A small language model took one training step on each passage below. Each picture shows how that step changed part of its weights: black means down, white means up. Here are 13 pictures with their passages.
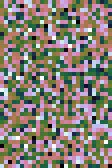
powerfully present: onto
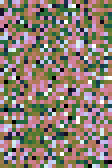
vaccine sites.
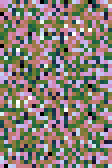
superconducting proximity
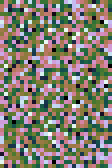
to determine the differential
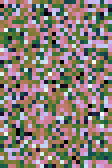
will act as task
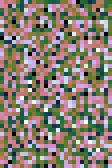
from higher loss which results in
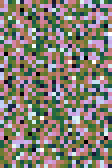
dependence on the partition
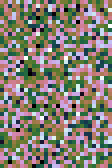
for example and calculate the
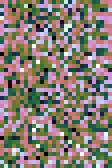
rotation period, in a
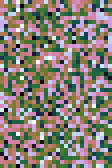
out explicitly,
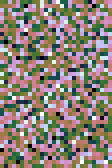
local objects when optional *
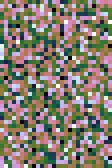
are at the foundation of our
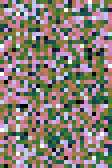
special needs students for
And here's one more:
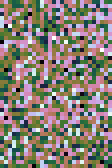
moment of the effective density power
